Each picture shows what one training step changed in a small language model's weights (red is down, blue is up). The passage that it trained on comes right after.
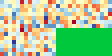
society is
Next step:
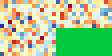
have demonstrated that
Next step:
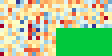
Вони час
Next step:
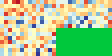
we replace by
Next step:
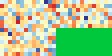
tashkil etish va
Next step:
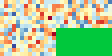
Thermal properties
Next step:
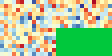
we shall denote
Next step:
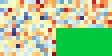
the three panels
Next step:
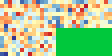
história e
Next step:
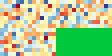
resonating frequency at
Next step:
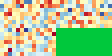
a subgroup
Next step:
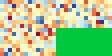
reach temperatures much lower
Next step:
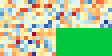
ini yaitu
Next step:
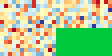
one dimension, a
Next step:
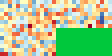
attacks through graph
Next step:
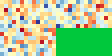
picture changes when
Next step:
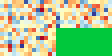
Im Sommer
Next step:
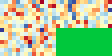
channel, but for
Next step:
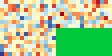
implications for
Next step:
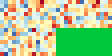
to significantly higher
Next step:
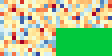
made to explicitly
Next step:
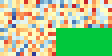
impacting the
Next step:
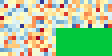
of WV
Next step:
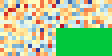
and evaluate three
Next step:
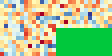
bolalarda quyidagi
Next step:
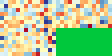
qilinadi va
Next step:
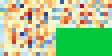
that work well
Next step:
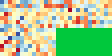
dispunha sobre
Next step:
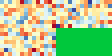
is the initial increase
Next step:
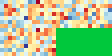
the $\gamma$
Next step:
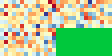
By design,
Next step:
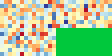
pipeline calculations
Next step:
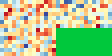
the overall system
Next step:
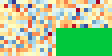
balki maqsadni
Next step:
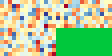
shaxsning fikrlash
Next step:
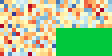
homogeneous behavior towards
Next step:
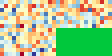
cosmological model independent measurement
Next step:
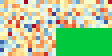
va turizm
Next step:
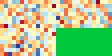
bir likert
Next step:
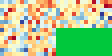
of the proposed experiments
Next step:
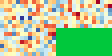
ratio, taken as
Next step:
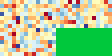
ее с
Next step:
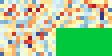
old work of
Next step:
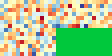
du compte
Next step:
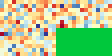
його розвитку
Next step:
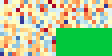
rather be regarded
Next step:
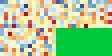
begins to
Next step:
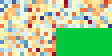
situation with the
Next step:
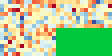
an important insight
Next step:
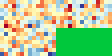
onların sosyal
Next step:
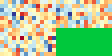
ham hajm
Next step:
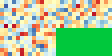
menambah atau
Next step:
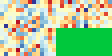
и его
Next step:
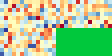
enter through four
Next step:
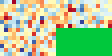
topology than on
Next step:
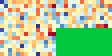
uniformly distributed
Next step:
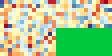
approach can be
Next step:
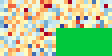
privadas que han
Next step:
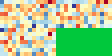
all formulas
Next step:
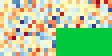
one sample,
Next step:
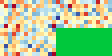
IAC –
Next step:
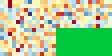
práticas de vida
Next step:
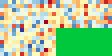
solid method is
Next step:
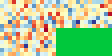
this direction has been
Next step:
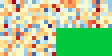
Lett. {\bf
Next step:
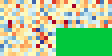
Usmon oila
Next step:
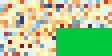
an isotropic
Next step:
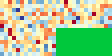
necesarios para
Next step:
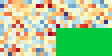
a core component of
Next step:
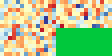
that, if external
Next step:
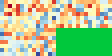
framework that systematically
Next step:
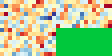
minimize the training
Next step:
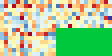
a Conda environment
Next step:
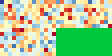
which many of our
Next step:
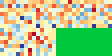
accurate description of our
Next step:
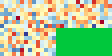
net effective charges
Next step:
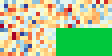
from english
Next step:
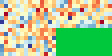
possibility of promising
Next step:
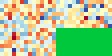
in both grain
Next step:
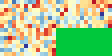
the ion trap with
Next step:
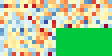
per unit length,
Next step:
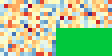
saved as
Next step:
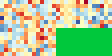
strain gradients,
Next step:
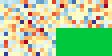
latter was done to
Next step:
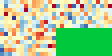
promising properties,
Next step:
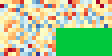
стає лише
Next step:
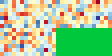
algorithm converges to
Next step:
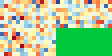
and Chen,
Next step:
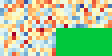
to the ball
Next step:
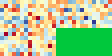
onset bump
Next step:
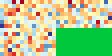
be tracked
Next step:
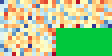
problems, we
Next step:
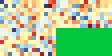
groups based on sample
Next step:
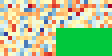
constrained as
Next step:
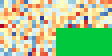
phases present in
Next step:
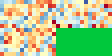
in the cases above
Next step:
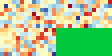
chance requires further
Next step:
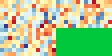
the zero time step
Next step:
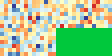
since particle masses are
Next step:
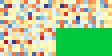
most complicated
